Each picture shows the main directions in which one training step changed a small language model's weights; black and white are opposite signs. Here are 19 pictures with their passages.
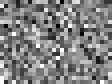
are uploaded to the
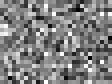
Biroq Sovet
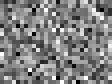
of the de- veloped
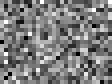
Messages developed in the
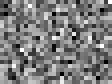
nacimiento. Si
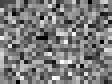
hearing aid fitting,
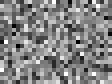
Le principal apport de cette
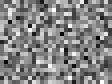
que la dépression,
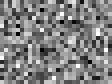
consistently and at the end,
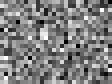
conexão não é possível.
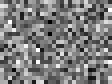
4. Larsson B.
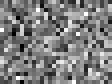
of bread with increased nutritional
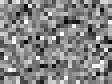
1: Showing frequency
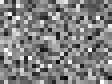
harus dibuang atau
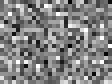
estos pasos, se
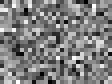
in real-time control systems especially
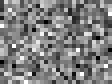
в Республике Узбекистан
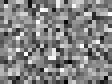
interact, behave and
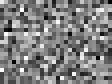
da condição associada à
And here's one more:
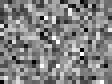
the time-averaged order
